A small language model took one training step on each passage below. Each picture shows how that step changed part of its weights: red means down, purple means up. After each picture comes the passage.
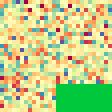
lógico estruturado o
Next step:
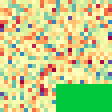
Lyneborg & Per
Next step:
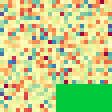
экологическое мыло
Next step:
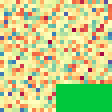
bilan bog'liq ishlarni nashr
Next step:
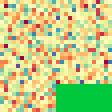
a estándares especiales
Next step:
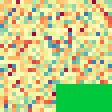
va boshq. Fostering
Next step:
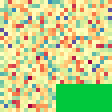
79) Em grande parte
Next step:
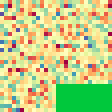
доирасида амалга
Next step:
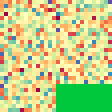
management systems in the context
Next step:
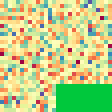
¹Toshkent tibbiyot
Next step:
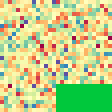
memfasilitasi pemahaman
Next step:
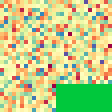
ko'paytirish hamda kam
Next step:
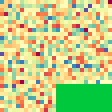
15. Shvejcer, A.
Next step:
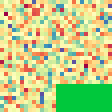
accountability. In
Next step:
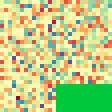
casos de violencia contra la
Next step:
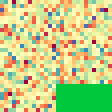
» dans la Liste rouge
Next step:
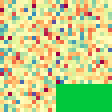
таъсир қилишини,
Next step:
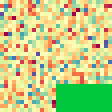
собак. Свідченням
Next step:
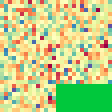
curiosidade, o que pode
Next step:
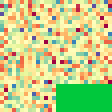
Омиллар Моделлар
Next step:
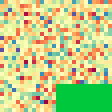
conducted with 30 people,
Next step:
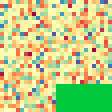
проте їх впровадження
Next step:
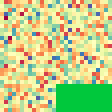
de datos usando los formatos
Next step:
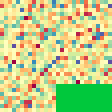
та американської
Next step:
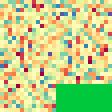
16 MELO, Geraldo
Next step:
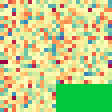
LOS MIEMBROS
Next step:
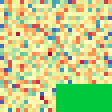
los motivos por los cuales un
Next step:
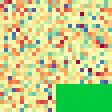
em Filosofia e
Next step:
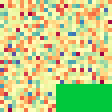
діяльності тих, хто
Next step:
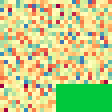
relation avec la détresse
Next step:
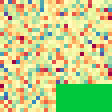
în ea totdeauna.
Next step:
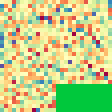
2014), que analisaram a
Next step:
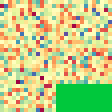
процентной представленности,
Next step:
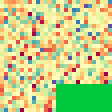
ta‘lim sifatini oshirish,
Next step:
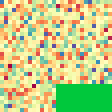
oranı depolanan
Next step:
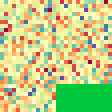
2020 Stratejisi ile devam
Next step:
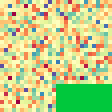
uchburchakli shisha
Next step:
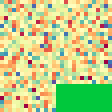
a contribuição de cada um, e
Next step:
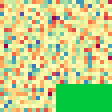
de norma de direito privado,
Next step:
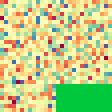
un diagnóstico comunitario
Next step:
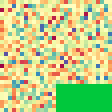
oilasida tarbiya olib
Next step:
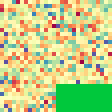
utilizada tanto para a tradução como
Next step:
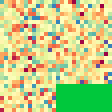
المجلد الثالث
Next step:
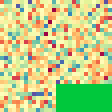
diantisipasi oleh
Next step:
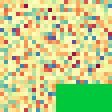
morte, existe um maior risco
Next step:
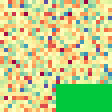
X X Nessun controllo
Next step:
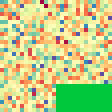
имело статистически
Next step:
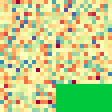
va audiokitoblar
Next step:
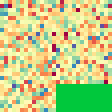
Максимал шамол
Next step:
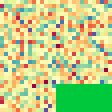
se comprobó que en el
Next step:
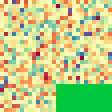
Toyir o‘g‘li,
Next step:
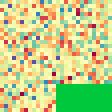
caso de adultos mayores,
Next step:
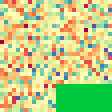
عنوان اثری
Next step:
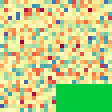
disponíveis e as tendências
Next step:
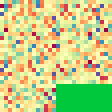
интервал изменения
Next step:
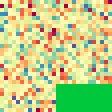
Листовой рубец
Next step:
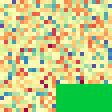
parties ayant respectivement pour
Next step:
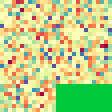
una revisión de artículos
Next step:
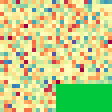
4 horas. Foi
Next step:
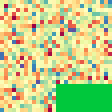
en aumentar la capacidad de
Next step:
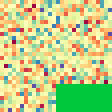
A pesquisadora revelou sua
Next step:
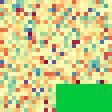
va baholash mezonlari
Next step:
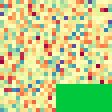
Орайлық Азия
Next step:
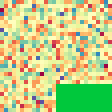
Cardiac biomarkers,
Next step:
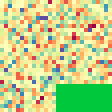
amplas e do reconhecimento
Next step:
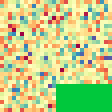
oila tarbiyasi mavzularining
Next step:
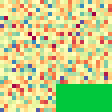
menambah gambaran
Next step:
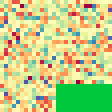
hisoblangan O'zbekiston Respublikasi
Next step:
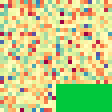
структурасига боб
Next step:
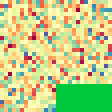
произведениями как с
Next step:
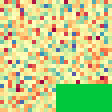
evolução positiva, com redução
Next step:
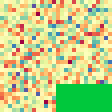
- matematik usullar va
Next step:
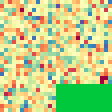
bog'langanimizda, u
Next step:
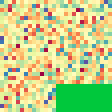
barrels culvert
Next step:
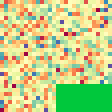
falta de sistemas formales de
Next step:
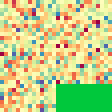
جذب سیگنال
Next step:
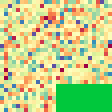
la proyección de un programa
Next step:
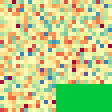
tavsiyalar bo'yicha
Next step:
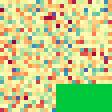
Superior mesenteric
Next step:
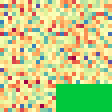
программе «Made in
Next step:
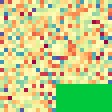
electorales y políticas
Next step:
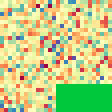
with Turkic peoples,
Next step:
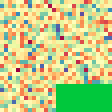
ularning o'zaro ta'sirini
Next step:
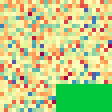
shakllantirish orqali hamkorlikda
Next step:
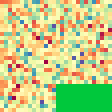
esse estudo contribuiu no sentido de
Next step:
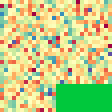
Зрозуміло, що
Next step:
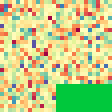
поведение заключенных,
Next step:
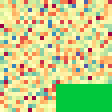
olan Cengiz Topuz ile
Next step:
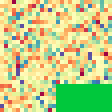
de aula regular de ensino com
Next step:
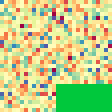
d'Ophrys parfois
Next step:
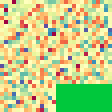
remedios buscados por el
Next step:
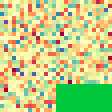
технологик жараён
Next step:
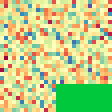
grupo de personajes, la
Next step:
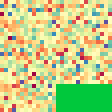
le sirvieron de material para
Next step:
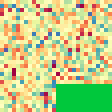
kaldırıldı ve iki
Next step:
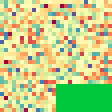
оқсиллар миқдори
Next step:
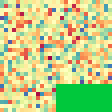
doll. miqdoridagi
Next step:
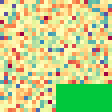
lo siguiente: 0 =
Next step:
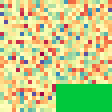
комбинатида ишчилар
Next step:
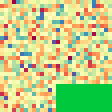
методы принятия решений:
